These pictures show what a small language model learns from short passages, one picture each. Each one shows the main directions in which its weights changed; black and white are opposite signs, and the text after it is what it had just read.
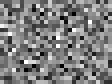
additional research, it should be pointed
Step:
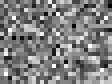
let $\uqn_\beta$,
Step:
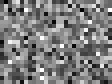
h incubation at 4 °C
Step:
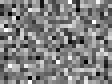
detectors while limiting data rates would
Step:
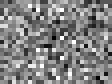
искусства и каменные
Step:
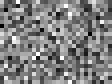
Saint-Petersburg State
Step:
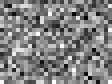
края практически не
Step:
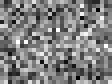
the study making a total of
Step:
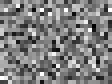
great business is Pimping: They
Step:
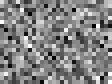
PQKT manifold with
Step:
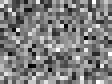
mencari tempat
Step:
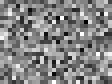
Food, Environmental and
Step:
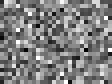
Silhouette coefficient.
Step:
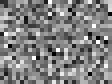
their electroencephalogram
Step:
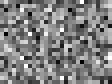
space of $\Z_2$. Then
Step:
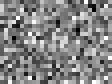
and breastfeeding practices may influence
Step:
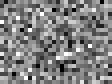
aplicarse en el marco del
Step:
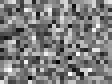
ega. Foydalanilgan
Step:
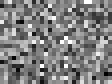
of the operator div} It is obvious
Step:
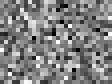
respectively. CP-,
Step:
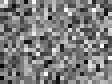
brasileira*. Estudos
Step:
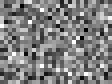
to 10. As a result, the
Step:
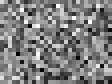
Broad Jump
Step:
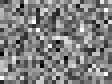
a constantly changing threat that
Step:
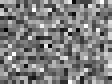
balance in work and family domains,
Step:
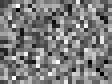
no imaginaba tal
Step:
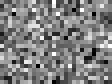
yil KEYWORDS
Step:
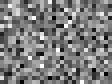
claimed that the communication system to
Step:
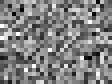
Teams are usually composed of people
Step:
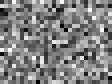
finite quotient of the smooth variety
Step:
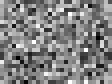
CPS and above it). Finally,
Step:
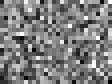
jamoaning ichki
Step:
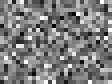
atrofidagi bahslarning
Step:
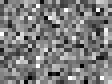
del presente estudio fue
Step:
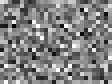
also encouraged extremism characterized by
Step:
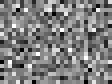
de campo, cuja
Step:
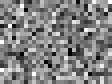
is a RNA virus. It
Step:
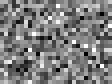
cierta analogía con los
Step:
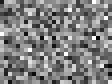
S.A. Filin.
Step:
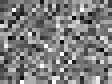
and managed, that users are
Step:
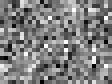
disperato, la bacia
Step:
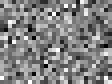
in contrast to Mode I results,
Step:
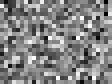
according to the period of their emergence
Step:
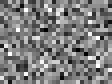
yuzaga kelishi tahlil
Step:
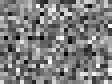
разных этносов
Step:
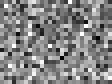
The study is restricted only to those
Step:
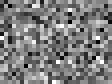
m$ and $1\leq
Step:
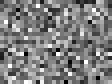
every isometric operator $T\in
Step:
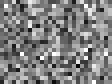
The following theorem shows that the evolution equations
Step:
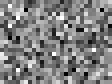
we still can define the set of
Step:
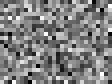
Старков Н.И.,
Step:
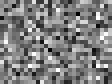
va kesimlik belgilari
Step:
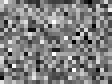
$\Delta$ is generated by
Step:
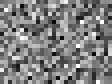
diffusions coincide with the
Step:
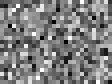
do país. O Salto de
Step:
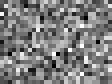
вправами та
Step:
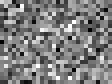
faculty members in the provision of
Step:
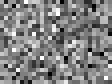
\noindent Multiply both sides
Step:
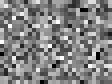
(despite considerable differences in the
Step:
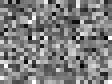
administratie volgen tot aan
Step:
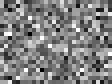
And R_{isp} represents the
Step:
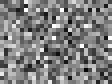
admits a left Haar
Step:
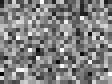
adopta un tratamiento
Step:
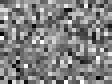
his life is over and meaningless,
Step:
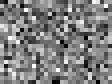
in such algebras. For a
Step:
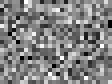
exists such a mapping, we say that
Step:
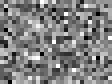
чтобы эта
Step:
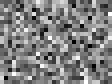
exciting realm in which to develop
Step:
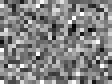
for the smallest number of radiating
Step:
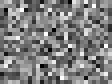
case can cause the system to transfer
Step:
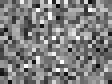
soil steel composite bridges
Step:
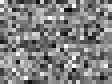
componentwise linear, and thus
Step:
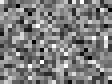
Library Services,
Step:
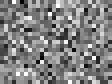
be unreasonable because, even
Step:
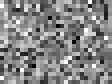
ordered trees, we get the
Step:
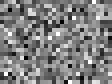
W. Pratt,
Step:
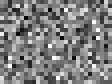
making the yarn more extensible
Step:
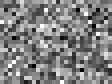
Berpikir Kritik
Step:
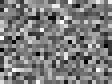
J \}$ whenever possible, in
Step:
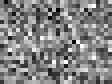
the real sphere $S$ - and
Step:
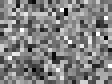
of practice; Report the findings and
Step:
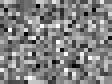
анализу способов
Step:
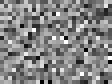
Простотата на
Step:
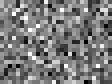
maintenance of blood sugar
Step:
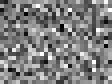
for $\Psi$ in terms of
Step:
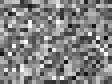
(in accordance with
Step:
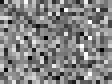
between four tectonic plates and environmental
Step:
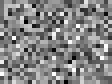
Ural Tansykbaev
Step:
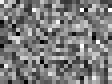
tal efecto, se entiende
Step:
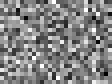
secara etik maupun
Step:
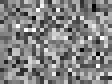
who demonstrated increased mesomorphy and
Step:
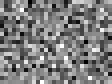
By implementing this action plan,
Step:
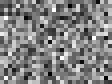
protecting them against external weather conditions
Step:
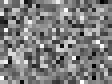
introduce another significant layer of regulation in
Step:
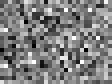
osana luontoa ja
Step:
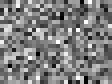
meaning of derivatives, marginal indicators
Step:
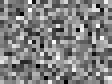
bo‘lgan moliyaviy va
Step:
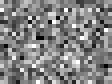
destacar que este rubro
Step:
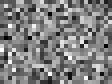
100 ming kishidan
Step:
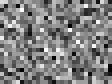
Megabyte PDF
